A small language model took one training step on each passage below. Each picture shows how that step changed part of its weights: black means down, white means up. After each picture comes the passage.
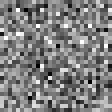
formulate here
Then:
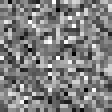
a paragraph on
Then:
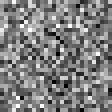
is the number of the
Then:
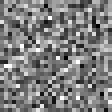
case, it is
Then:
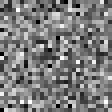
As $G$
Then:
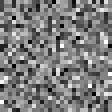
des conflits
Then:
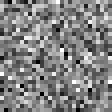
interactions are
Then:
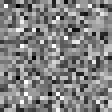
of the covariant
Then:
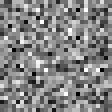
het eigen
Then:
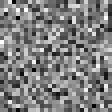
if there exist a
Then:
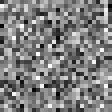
$Z$ is right
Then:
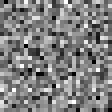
la necesidad
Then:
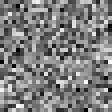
В. Банк.
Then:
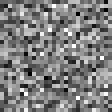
values such that
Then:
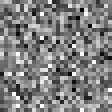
has a symbol of
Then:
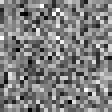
the set of fixed
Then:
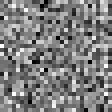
PCA problem to
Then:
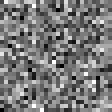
= 2k be
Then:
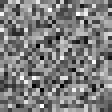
that gamble
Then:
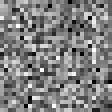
deb nom
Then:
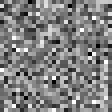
w zakres
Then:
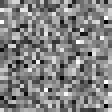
by preempting
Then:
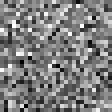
the following study
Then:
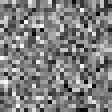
be the solution of
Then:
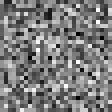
Fellow at the
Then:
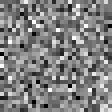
și a
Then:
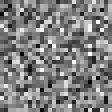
arise if such
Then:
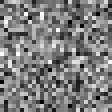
is generated by a
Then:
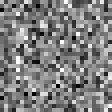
the other methods have
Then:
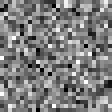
σ - va
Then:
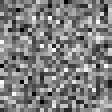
Knarr und
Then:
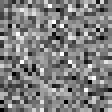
o espaço
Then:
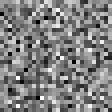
The boundary can
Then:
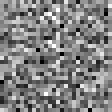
Let $b\in
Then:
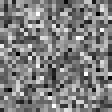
N^+$, is given
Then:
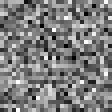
construct a unique
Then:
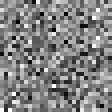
top of the
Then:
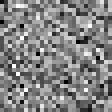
ham qisman
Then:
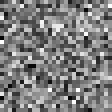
va maxsus
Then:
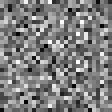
remember that
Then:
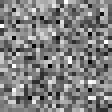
Bose i K.
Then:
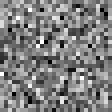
refers to a
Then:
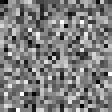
retain only a
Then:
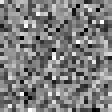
and public
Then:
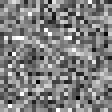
it is enough
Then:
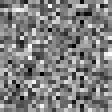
numero di
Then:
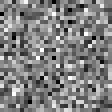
A geologic
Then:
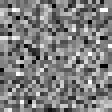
calidad desde
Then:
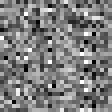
em atividades
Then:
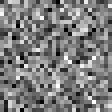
the following properties are
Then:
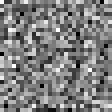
differential equations.
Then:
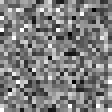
\] On a
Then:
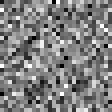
systems and their
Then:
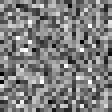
hand side
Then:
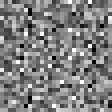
de aspecten
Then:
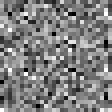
if $t =
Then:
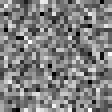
}, display
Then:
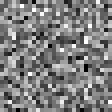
higher order a
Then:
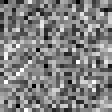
of a single
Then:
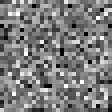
Di Program
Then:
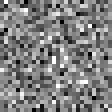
simple graphemes
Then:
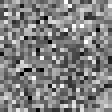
a generalization of
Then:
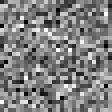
where $f$ has
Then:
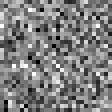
the reviewers
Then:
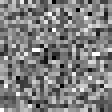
that $R\cap
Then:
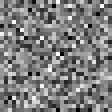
two vertices are
